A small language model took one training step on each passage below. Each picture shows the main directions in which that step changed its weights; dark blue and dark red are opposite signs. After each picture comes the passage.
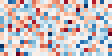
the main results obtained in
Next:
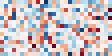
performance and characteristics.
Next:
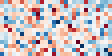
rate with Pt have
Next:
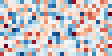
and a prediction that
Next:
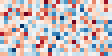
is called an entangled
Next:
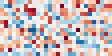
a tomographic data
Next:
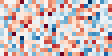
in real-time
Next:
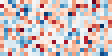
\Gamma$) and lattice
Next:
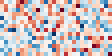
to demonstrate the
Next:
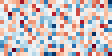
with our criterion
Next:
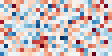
Conditions of my
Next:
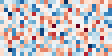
with dimensions (8,
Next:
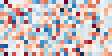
built up with
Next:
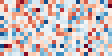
to characterize the degree
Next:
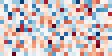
with its Dirac
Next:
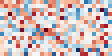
from the focal
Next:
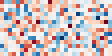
is placed in the
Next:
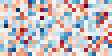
(indeed the
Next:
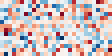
different microscopic composite
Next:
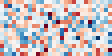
efficient means to
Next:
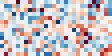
context of EGB gravity
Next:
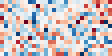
nm) and B
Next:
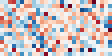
the optimal binary
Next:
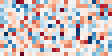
$0$ of the
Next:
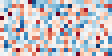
is installed,
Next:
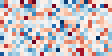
que ceci
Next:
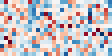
problem of the standard model
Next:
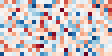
simulation of the region of
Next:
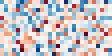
to these results has
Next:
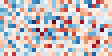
of the Fierz
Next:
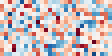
the subpopulation
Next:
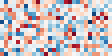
the meaning is
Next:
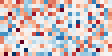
from the central velocity of
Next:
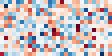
at the edge or beyond
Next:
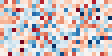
third direction. We also
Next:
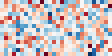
key challenge is the
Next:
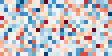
to the Higgs potential of
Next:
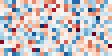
trajectory. When
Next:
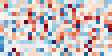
example, for the
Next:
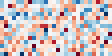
uniform and no perturbations
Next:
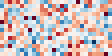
desired amplitude
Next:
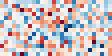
an interior horizon
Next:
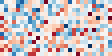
to an arbitrary value.
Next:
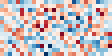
| L band power
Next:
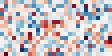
points and analyze study
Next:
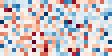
We find, for
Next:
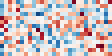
then one obtains
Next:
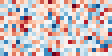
(a) is
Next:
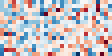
Here we worked in
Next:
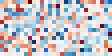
scaling} We first
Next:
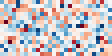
an unknown background
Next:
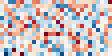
the total effective magnetic flux
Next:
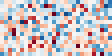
for Science, Technology
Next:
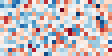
that the particle number difference
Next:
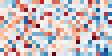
dark helices with good
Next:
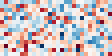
decays. Comparison
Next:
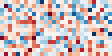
instability [37].
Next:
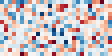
on different $\epsilon$
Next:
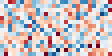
the self-energy
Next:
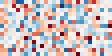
$B$, which is
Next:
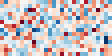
or anticlockwise
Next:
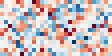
initially localized about
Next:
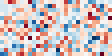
simulations. To make the
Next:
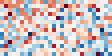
from neighbors with respect
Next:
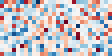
electrons to phonons,
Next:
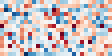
one depicted in
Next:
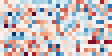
versa and again
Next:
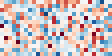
IMF adopted
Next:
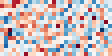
that are slower than
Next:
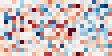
demonstration established that
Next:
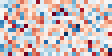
the propulsion
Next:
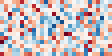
with the experimental identification
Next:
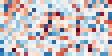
algorithm for adaptively
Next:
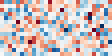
is the integral of the
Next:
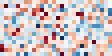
United States
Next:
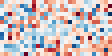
are much more options
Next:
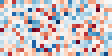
crystal. Moreover,
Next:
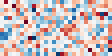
considered wave packet
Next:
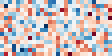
at the moment. For
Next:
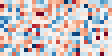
then lead to showing
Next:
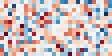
giant planets
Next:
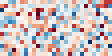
extract relevant information.
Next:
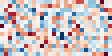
Cox process data in
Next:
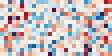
crossings, the initial
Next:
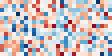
improved diarization
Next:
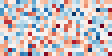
not included the canted
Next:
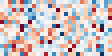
in education are
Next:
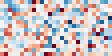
local operators of ${\cal
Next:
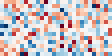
The magnetic energy of such
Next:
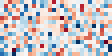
such a noisy
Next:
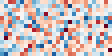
the field equations, the
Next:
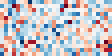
{author} {\bibfnamefont
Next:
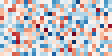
intensities was
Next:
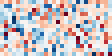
1$ inverses
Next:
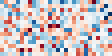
phase alongside the
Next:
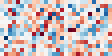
systematics of that
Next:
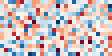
the value of the radius
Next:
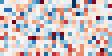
same way in which an
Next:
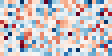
passed by
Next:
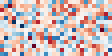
manuscript and
